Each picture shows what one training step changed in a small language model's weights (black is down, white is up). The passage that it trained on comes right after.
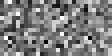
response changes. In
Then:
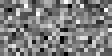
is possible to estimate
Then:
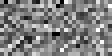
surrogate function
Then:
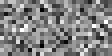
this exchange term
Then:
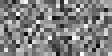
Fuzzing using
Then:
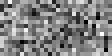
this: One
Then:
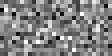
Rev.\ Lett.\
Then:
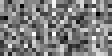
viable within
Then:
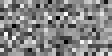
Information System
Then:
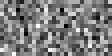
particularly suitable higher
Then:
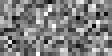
the max operator.
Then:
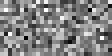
yang diatur di
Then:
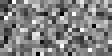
indicates the importance
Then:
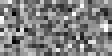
has survived in
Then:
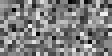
and tasks from different
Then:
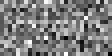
% use 8-bit
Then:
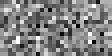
of secret
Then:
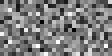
лідерами в
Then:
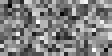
Roles and
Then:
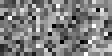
dit artikel
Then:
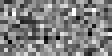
of Peak
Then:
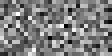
challenging and there
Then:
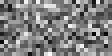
frequencies has
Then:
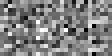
mel (to better
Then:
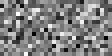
analysis of 88
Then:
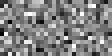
There are many sources of
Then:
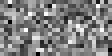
in the diluted
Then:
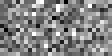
We attribute them
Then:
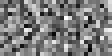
scuola in
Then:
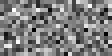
span organisations
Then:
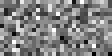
model with explicit
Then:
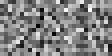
one in which the
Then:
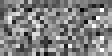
same time, the
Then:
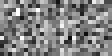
of local measurements to large
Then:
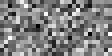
values of T are presented
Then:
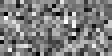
small uncertainties and can
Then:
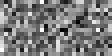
\\ \\ On the other
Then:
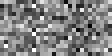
di giardino
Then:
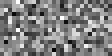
olhos de
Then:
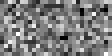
particles can be treated
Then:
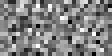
represent the data and
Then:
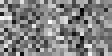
angle $\psi$
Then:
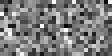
при этом у
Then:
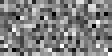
the tactile
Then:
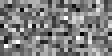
influence decisions at
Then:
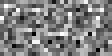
PoL of
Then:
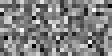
return probability
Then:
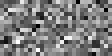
over the past several
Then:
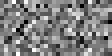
feedback, supporting
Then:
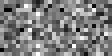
suggested is a
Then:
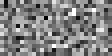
of verbal
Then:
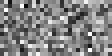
punto di
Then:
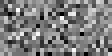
situations for which the
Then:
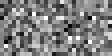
net impact improvements
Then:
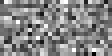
a short description of
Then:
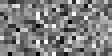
app and its value to
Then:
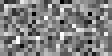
of that interval.
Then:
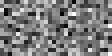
to its influence on key
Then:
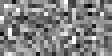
of a few tens of
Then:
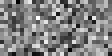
cleaned and
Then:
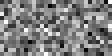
от того,
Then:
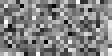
used. Thus, with
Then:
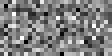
preciso ter
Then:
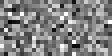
setup exploits
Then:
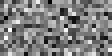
be asymmetric.
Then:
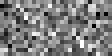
the homepage
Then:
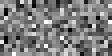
0.00 The results
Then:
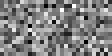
con la prevalencia
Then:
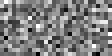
gap we propose
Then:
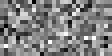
values of the mineral
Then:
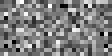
las mujeres
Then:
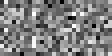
teacher explained and
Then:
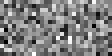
that the admission
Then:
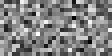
more to the total
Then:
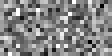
of $\Delta p$
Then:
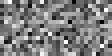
a given cost function.
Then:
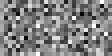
a temperaturas
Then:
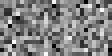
not change in a
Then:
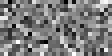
individuals (50 men
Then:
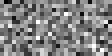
a Taylor
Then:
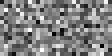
falta de
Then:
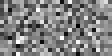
data da coleta
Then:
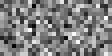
Post op 12.
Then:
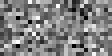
persistent current in
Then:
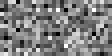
referencia en
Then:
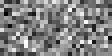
to keep language
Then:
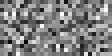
complexe, ce
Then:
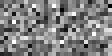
belongs to the
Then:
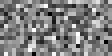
consiste no
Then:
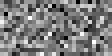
yoke is
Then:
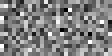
- Turdosh
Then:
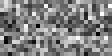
to attain stable
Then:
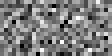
embedding the
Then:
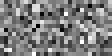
the Commission
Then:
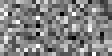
associated with pure
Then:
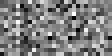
information and extracting local
